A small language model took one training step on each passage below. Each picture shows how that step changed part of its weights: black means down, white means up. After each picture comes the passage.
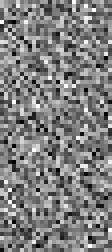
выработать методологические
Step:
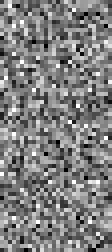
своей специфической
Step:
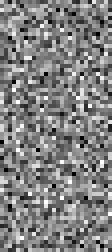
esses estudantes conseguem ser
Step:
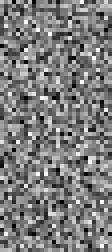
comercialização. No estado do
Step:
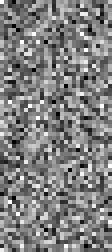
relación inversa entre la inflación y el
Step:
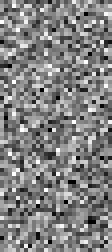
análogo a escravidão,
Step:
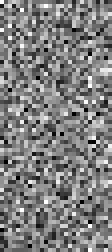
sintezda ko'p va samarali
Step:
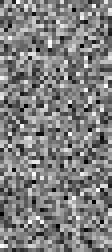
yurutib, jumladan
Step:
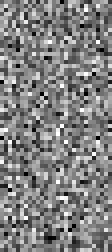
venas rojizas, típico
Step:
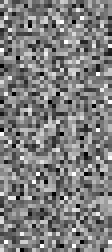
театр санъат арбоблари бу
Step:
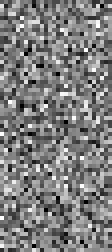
Zurzeit arbeitet Kilian
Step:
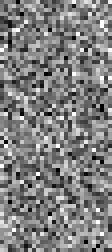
existem várias causas para esta
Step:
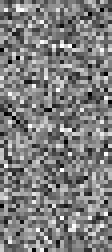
kuchi gorizontaal tezlik
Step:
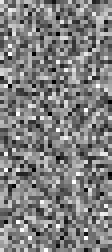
–badiiy, tarixiy,
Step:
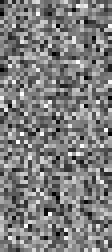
van de norm. Zij stellen een
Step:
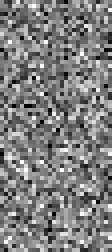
kritische kanttekeningen.
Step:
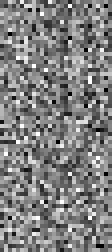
bahordagiga nisbatan
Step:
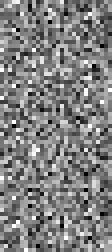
sonli mualliflar, tubida
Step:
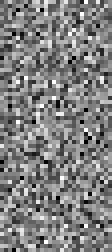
agrotexnik tadbirlarni
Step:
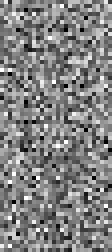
direitos. Além disso, será
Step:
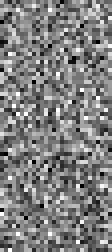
kuchaytiradi. 2)
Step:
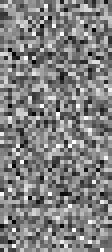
berildi. Tadqiqot
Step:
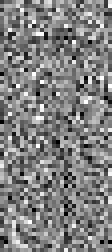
и требованием времени.
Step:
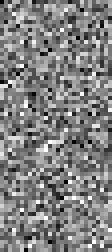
como suas manifestações no projeto
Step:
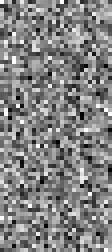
підприємництва має
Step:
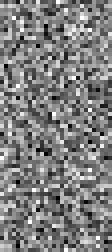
été confiée. » Ces
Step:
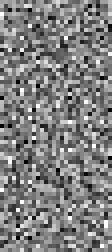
Inclusive, pensar em funções
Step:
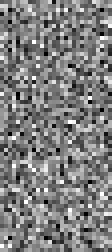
au caracter de remunerație
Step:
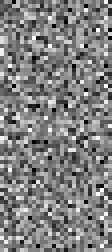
Universidade Federal do Rio de
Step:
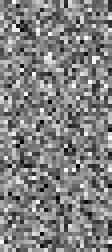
Бухородаги айрим
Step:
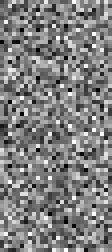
estrategias de conteo,
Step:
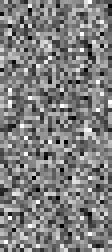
спортивної гімнастики для
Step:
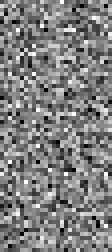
нарушения углеводного
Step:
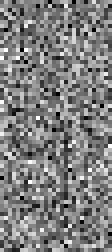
trabajo, con la participación de
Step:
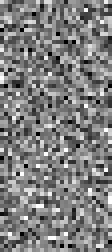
et al. (2014). Metodología
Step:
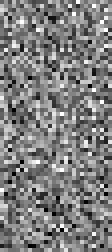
Rabelo de SOUSA e
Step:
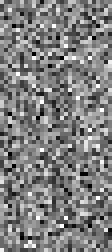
e promotora de estilos de vida
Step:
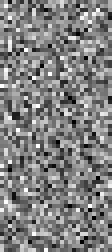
хизматлар бозорини
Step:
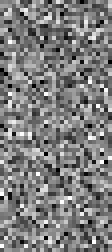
тем же свойством.
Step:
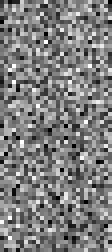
таъминлайди. Камерали
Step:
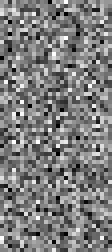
menimbulkan trauma dan
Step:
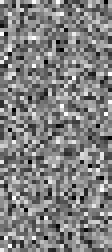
ретикулярных волокон,
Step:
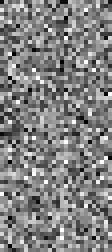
konflik melalui mekanisme
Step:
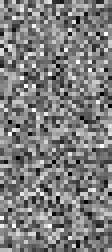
ook bij de opstelling van de
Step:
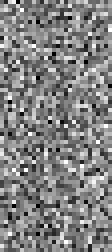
kuz oylarida past bo'lishi
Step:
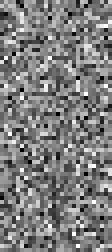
аналитичку обраду. Они
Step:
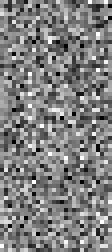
ketar darajaga deyarli
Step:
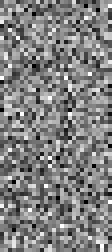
qismi uslubiy jihatdan
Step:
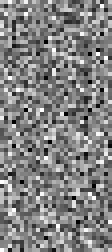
длина корней проростков
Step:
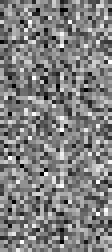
Toshkent davlat texnika
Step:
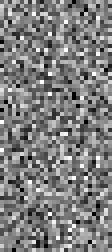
odkaz na rasistickou
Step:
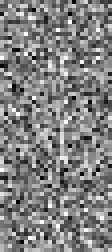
statement: an updated
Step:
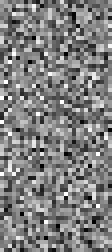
краще зрозуміти, як
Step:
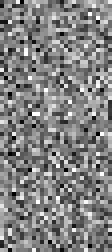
\dots cdef} = 10^n
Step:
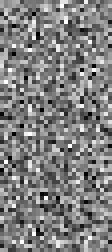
itibar yönetimi
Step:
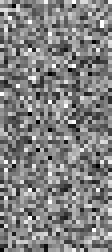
da investigação científica para
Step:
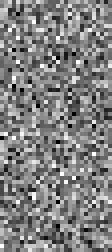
por 1000 ppm de ácido
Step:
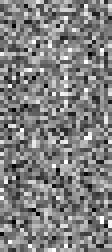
Modelos en Representación
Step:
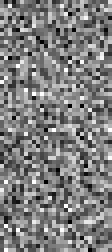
свои проводящие свойства
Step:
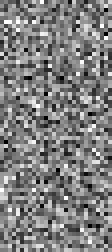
³⁰ Safranski,
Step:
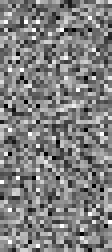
progreso en este contexto se
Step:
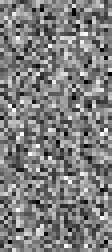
State University of Trade and
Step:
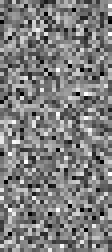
ҳокимият органлари ва
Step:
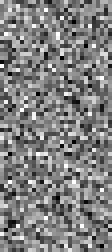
de Eventos Adversos dos
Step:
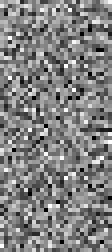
є вплив ВДЕ на
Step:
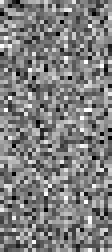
Chen G. Predictive value of
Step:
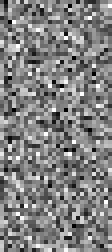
de janeiro de 2022.
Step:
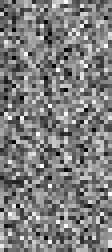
ko se za trenutek
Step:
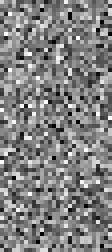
tiene como objetivo la valoración
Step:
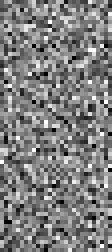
DASTURI YORDAMIDA
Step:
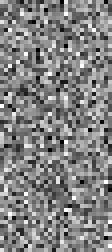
modeli hududiy ishlab
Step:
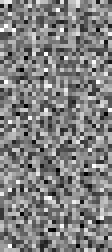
бошқарувидаги ўрни
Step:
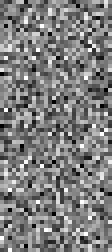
siguió criterios de Capote
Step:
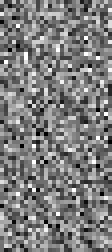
topdik. Bu birliklarning
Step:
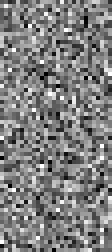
ним дорога... [7,
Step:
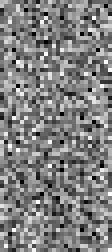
principales fuentes globales de
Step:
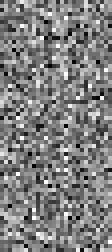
memengaruhi kondisi dan
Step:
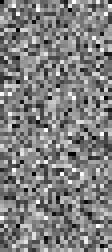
preclusa a decisão de
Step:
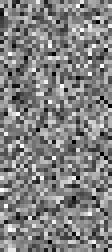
hóa đặc
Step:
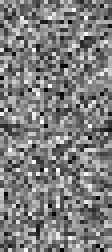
va uning ne'matlariga
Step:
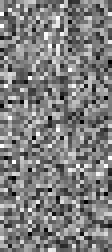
das mulheres trouxeram
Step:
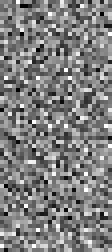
muhitida yoshlarning musiqiy
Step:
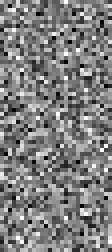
un determinado número de
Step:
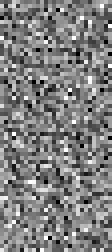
Jukova, E. O'zbekiston
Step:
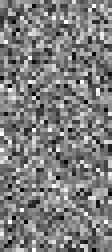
sonuçlar uzman inşaat
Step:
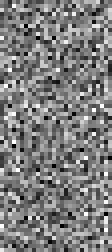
Entre elas, destaca-se a
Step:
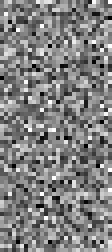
of Sound Recording in the Uzbek
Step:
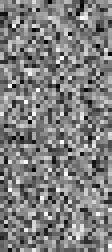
процесом здійснюється за
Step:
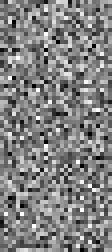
إذ تصبح
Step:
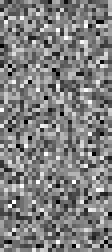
гинекологии №1
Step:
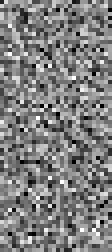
conservation in the context of
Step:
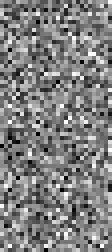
35 Дзісяк Я.
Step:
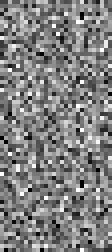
moddalarga boydir. Ularda
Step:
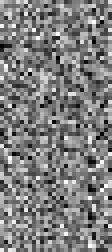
FREIRE, M. C.
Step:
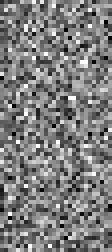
uma vantagem adicional na
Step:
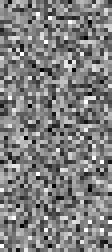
meia. O modo construtivo destes
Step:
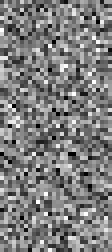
alimentaria a nivel individual
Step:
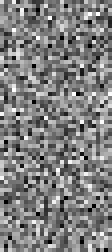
faoliyati ko'rsatkichlari
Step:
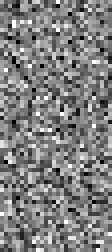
à l'espace, ses
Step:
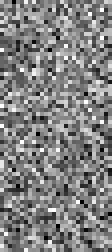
Andijon 2022 Research Science and
